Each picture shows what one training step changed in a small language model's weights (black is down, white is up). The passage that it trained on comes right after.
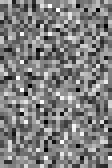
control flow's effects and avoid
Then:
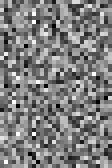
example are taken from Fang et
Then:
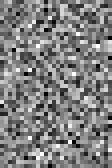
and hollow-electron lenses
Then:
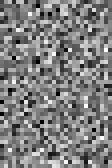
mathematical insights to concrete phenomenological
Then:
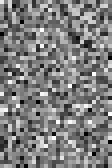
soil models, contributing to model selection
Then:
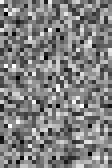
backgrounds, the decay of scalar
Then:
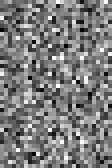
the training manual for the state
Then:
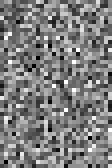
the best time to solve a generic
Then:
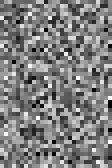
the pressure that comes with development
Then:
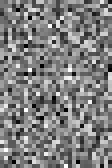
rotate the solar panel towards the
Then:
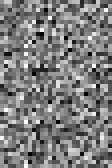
and older who presented to our
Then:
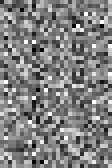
depends on strategies that directly involve local
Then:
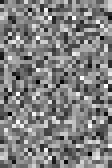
factor, \begin{equation}
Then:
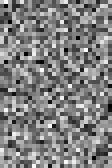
sample reconstructions shown in Figure
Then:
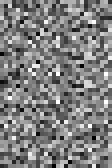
course, it can be a
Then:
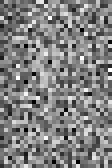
the MCNPX code has
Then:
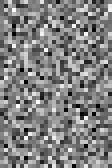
particles (UFPs)
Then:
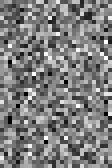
the largest response. In the context
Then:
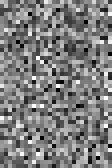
with amplification of 381
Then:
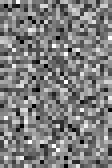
product or service (Mowen
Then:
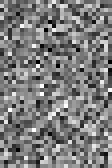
in many-body systems.
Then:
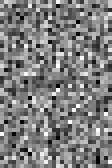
with twisting angle being
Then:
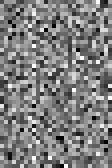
is the large dimension of the state
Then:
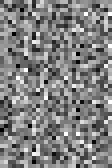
depends on these parameters only through
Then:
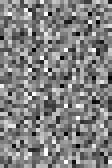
whether these particular objects are the driving
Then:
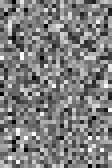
one aspect of integration to varying
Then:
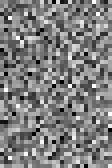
amortization period while investment cost
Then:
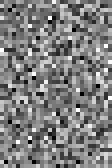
forcing. The complete calculation is
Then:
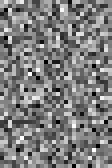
It originates from problems in
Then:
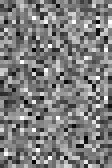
but a fundamental rethinking
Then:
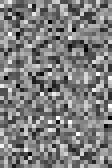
by partitioning a day into
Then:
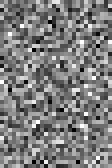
in probability. We see that to
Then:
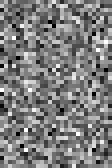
in the electrolyte medium of
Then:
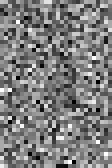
same order of magnitude as the involved
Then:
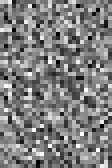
support secondary types of communication. In
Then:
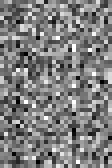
the basic data gathering protocol
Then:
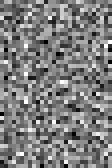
the disclosure of any use
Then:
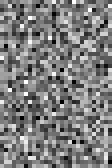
attention in recent years (Long
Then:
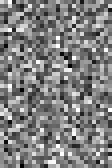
Impact of Information and Communication
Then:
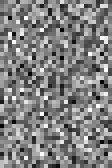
s$ ranges $0 \leq
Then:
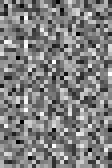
calculate the energy density directly it is
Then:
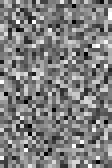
per wavelength was used. The assumed
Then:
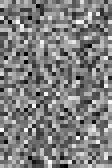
The goal of the control proposed scheme
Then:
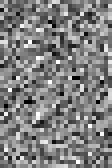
in IoT-TN -
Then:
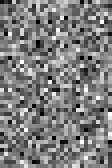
\textit{atomic} if
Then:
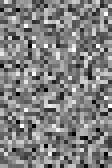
incorrectly resynchronize
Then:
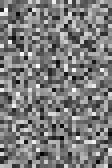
one to two hours of shared
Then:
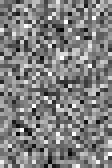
bachelor and above
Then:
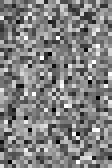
the trajectory is attracted to such
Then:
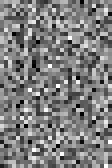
started with the Half
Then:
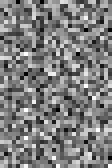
Strongly Agree 4.
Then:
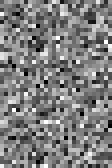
to provide broad *external
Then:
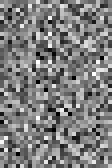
of surface magnetism in
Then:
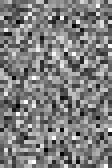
the data and ICME
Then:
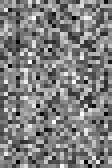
as discussed in the text. }
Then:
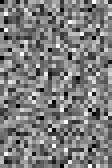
then convert it again to the
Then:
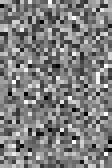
fun. Language games are
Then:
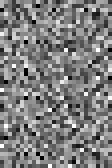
negative arousal;
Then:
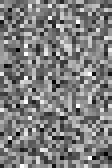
of the objectives being used in the
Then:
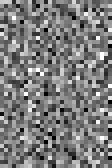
climate variability and change in the
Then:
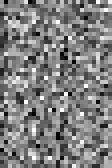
author = {Shunyu
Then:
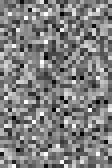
angular momentum, $\ell$, the
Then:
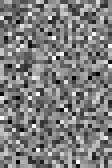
the disc temperature to drop by three
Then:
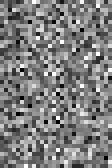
a swing, you don't
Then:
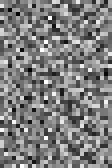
for 1 : 3 complex. The
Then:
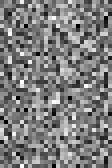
first method of design stated in
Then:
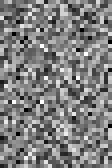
the modelling of the crack onset
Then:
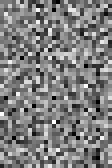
hormonal imbalance,
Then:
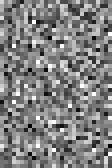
are becoming an important component of
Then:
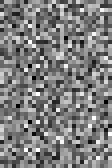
to the course that they took
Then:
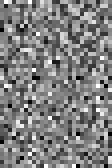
scheme is based on the idea of
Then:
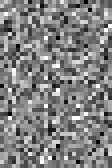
\, . \tag{\theequation
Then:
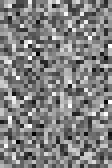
about 14 million people annually change
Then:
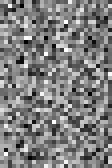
combining physical and mental health could improve
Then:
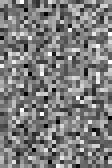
role of inflammation in
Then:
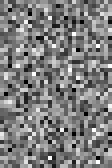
expected for Weyl points. The
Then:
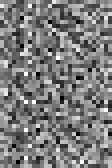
from the training of identical data.
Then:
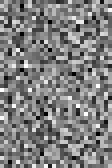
Fig.2. The video of
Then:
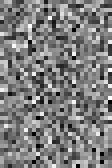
and a decrease in total investment.
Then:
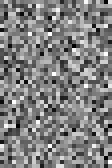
method -- a variant of variational
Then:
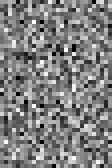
births, marriages,
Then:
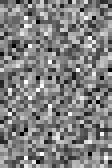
Contrariwise, we propose
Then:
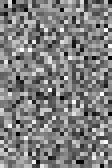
estimate the effects were outlined.
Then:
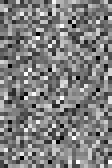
a good conservation of the quark part
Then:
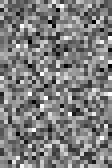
in single parameter cases. Furthermore,
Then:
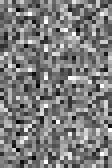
authority bearing the minimum scope
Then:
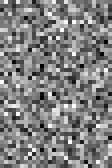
Galactic cirrus emission but the
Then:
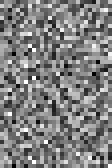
of 2% it means they are
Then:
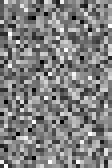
details see the introductory article
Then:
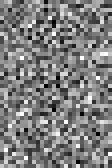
and the corresponding GitHub
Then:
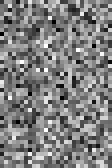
it relaxes the experimental complexity,
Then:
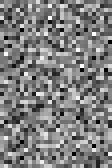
of malaria using artificial
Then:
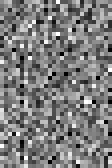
and continue for the whole lifetime
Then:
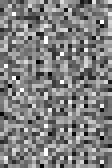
\end{equation} where
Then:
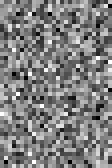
impregnating carbon fiber
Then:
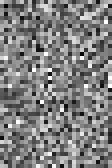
assignments, provide visualizations,
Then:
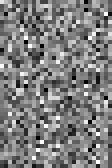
target, a tungsten
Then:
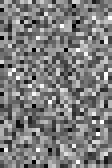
This problem that has a lot in
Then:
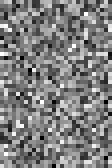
effectiveness to make more efficiency of
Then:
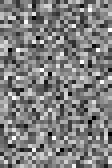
directly enables us to split the atomic
